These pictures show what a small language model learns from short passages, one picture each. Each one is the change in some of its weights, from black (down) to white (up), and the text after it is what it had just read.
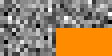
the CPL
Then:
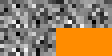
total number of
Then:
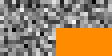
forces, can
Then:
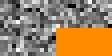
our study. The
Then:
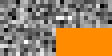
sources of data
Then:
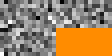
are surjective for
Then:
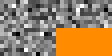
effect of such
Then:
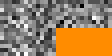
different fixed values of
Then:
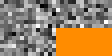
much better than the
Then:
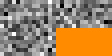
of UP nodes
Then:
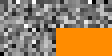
the factors
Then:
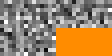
offers sufficiently good
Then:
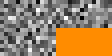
informed by experiment
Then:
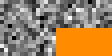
append to
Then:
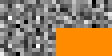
the derivative:
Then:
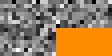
this section, fix
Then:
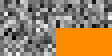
have the mobility
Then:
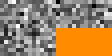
is resized to
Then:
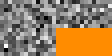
$\tau $ and
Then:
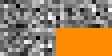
The category fusion
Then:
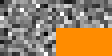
will be discussed at
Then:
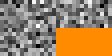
graded. As
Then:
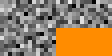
cutoff of
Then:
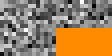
section 6 of the
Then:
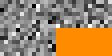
from assessing
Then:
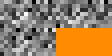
example, the
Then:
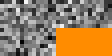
generator whose action
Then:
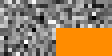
obtained from longer
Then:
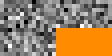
and effecting the
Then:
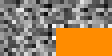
growth in time
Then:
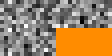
higher order correlation functions
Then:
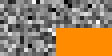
the author's
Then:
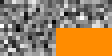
can be grounded
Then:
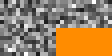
of comparisons
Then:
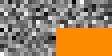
work was supported in
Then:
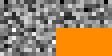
resistant to
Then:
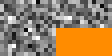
the background of the
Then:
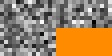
correction is effective
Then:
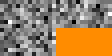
a priori.
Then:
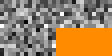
have the run length
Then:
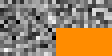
is injective,
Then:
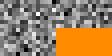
model baseline that
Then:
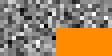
Weibull model
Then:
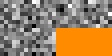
\rangle =
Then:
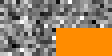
analyzed stability of
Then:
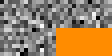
Each pathway
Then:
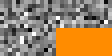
utilizing the spectral
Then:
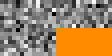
have nontrivial effects
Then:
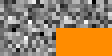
the predictions
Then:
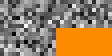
classical and the quantum
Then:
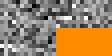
context into the
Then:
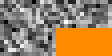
it to solve
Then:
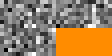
and to overcome
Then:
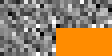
Using (\ref
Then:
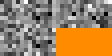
extracted uniform
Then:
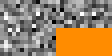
slope from
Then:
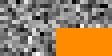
driving and
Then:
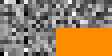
equation of the form
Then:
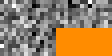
validity of this
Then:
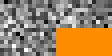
are only functions of
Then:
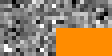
experiment. It remains
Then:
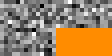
also listed
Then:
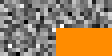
the following problem:
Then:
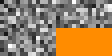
by their probability to
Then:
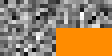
involved in
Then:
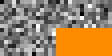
be determined by a
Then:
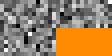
the one-dimensional
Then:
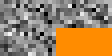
A typical extension
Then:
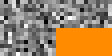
ions completes
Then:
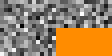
following picture
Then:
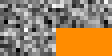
a ring isomorphism
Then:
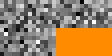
and the active
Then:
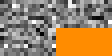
applies an
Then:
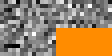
with qubit number
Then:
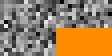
theorem, whose proof
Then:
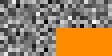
between the amount
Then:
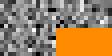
the proof of Theorem
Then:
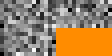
this end, we
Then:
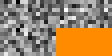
have been observed in
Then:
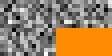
a similar procedure of
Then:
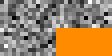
classical constraint. We
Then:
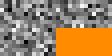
significant impact on
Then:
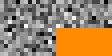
but are left for
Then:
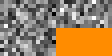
family of spaces
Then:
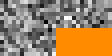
cool the
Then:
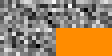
51 spectra were
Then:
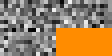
of two deflations
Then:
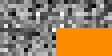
result, we need
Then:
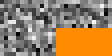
has a total
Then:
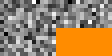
in this case it
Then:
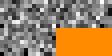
our discussion with
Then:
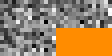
coalition formation
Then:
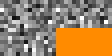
more precisely
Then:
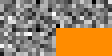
the other hand,
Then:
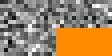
ideal brain
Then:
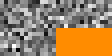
to degrees of
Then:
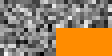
to minimize the
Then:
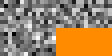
in very low
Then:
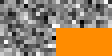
transformation is demonstrated
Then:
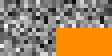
provide a possibility
